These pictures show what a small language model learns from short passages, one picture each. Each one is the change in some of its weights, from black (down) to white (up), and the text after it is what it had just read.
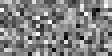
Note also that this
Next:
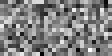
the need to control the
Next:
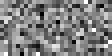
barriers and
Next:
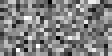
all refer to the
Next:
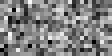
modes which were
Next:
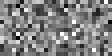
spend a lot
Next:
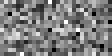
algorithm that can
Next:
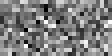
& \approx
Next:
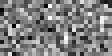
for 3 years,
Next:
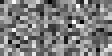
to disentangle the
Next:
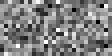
our system is equal
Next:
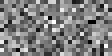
on Preservation
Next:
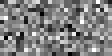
contained in a
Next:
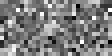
\item Full system
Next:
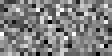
line star are located
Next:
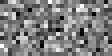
and cartesian
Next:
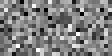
same IPT as
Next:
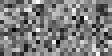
an observable, but
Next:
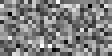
shown in figure
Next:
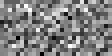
three groups:
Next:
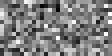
sector. The current
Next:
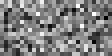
entire search
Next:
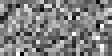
versus large
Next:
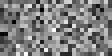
principal quantum
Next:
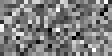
a large portion
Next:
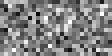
The pH of
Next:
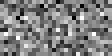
implies that our
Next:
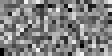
a similar level.
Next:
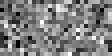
states, there are
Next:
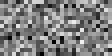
the supported group and
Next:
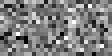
input cannot
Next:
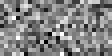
the optimal use of
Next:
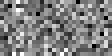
same partition function
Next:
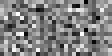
coincides with
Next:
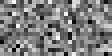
primary interest
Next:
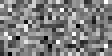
area, the mass
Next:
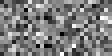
and should deal with
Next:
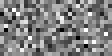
factor in ensuring
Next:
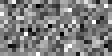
trade. It's
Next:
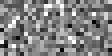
The key features
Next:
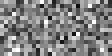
introduced a
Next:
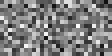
on that of some other
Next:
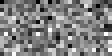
of religion.
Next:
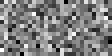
through each decision
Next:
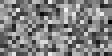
consisting of
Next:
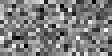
findings in this
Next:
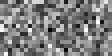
the company
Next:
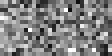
as abuse of
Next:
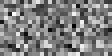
appear wide with
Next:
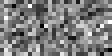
is immediately
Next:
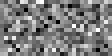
harmonic trap
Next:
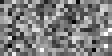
to contextualized
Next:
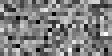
the range from 0 to
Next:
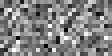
decrease of up
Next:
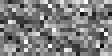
\caption{The wave
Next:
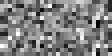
}{\delta \rho
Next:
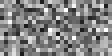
A bubble
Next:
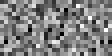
with this article
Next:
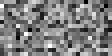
neutral density
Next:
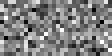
deformed but the
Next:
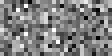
TV freely
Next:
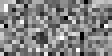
respect to
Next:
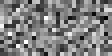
we observe
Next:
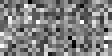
values and recipes
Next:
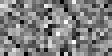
phase correction without
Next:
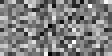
of mixed
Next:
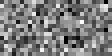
when compared to
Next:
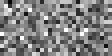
no significant correlation
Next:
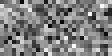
energy reaches the
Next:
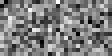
teachers in
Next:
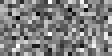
typical behaviors of
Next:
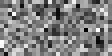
accordingly from the
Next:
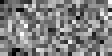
remaining three outer
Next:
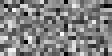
As a function of
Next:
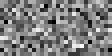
set covering
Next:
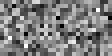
necessary for
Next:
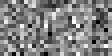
that the dominant
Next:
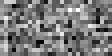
has been pointed
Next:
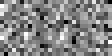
light can be detected
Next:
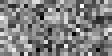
and the orbital
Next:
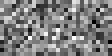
can reconstruct
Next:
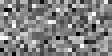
observables bound the
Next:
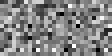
the protocol
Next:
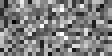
fermentation time
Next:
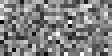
corner states were
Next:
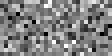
different nuclear states.
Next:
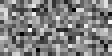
point out that the
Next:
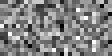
the ZKP
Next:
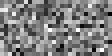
characterization Electronic
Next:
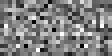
that need compilation
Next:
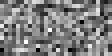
the spectra of
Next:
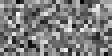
relatively high
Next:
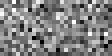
lie on the same
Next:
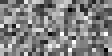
the components of
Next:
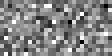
We remind here of
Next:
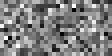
a conventional,
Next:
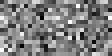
and the expression for
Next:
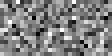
IAP Research
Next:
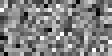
minimum during the
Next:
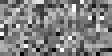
the superconducting
